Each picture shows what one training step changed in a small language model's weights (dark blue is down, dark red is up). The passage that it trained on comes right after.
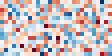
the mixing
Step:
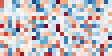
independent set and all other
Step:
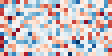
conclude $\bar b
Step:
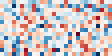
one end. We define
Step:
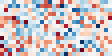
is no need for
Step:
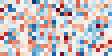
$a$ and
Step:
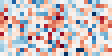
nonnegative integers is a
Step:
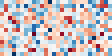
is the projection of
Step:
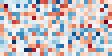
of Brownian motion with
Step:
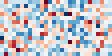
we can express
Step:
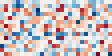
be constant. The
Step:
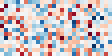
for $|F|\geq
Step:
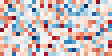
\medskip If there exist
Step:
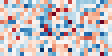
recall from the construction above
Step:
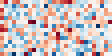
the time, the following
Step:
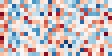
the terms within the
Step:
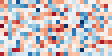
rate of decay.
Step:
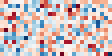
can show that if
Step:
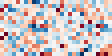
$X$ be an
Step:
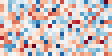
of Knots and
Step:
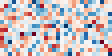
and $j$. For
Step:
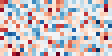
study the stability and
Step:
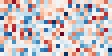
{\em Ann.
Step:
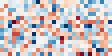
of $d \geq
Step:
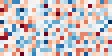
value} Defining
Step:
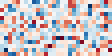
$c \neq
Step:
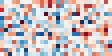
\II (\Gamma)
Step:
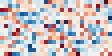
points \bdis
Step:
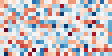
that $V\cong
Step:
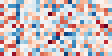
on at most 19
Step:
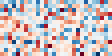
other ad hoc geometric
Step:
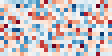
with trivial centre,
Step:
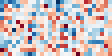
distributional derivative solves
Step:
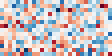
function which is greater
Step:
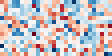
surfaces. In
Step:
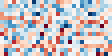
, $b$ must
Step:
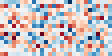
if and only if
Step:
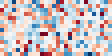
and $\mc A'$
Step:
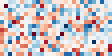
of $P$. Hence
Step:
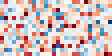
ZH$. Let
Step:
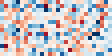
validation} is a
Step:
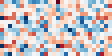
compact hyperbolic manifold with metric
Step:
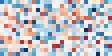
cooperative control
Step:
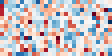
the resulting so-called
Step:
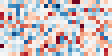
on the selected
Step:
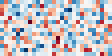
the covariance kernel relative
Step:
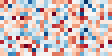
governed by
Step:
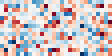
routine is
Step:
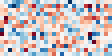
probably not
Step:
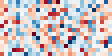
in the concept of
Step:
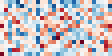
number of particles
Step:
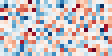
classical Loewner
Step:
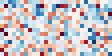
density and energy inequality imply
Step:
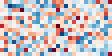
left for future
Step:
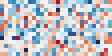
their integral) over
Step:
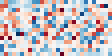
and robust to
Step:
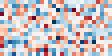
corresponding to the largest
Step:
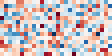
each $\left[
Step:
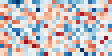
networks with an
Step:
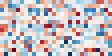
enough to study the
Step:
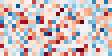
arising in this
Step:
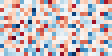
\def \ZZ
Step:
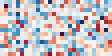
linearity of the
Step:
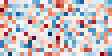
the convection
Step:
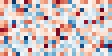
collapsed then
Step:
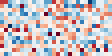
such a movement
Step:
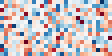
\cong V^+
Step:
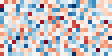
new polyhedra;
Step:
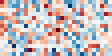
states that the set of
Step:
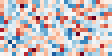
obtained the following two
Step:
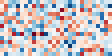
basis for the Lie algebra
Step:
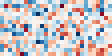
expansion, we have $$
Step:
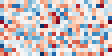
sum fixed. Thus,
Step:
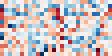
all $\alpha >
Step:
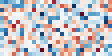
exact observer linearization
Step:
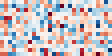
easily yields the existence of
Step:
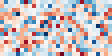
there exist primitive
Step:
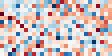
on $[n]$. Recall
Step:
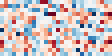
to prove by means of
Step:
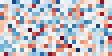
graded commutative polynomial
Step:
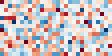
J)}\mathcal H_
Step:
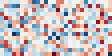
variable $S$. The
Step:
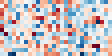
of the set of all
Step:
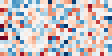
finding the solutions of
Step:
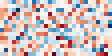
G}$ are such that
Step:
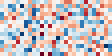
genus 1.
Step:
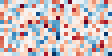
the unique constraint \[
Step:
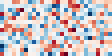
direct sum $$ {\cal
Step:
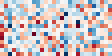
some integer $n$.
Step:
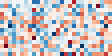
polynomial $P \in
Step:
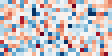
= \frac{\Delta
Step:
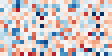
ball transitive, then
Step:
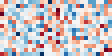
the set, according to
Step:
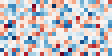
degree $n$ to
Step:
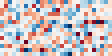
of the Riemannian
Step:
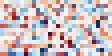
categorical} if
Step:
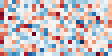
$\Gamma$ freely
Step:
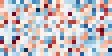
concepts that we are
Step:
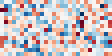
We remark in this
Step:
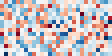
a_1 \cdots
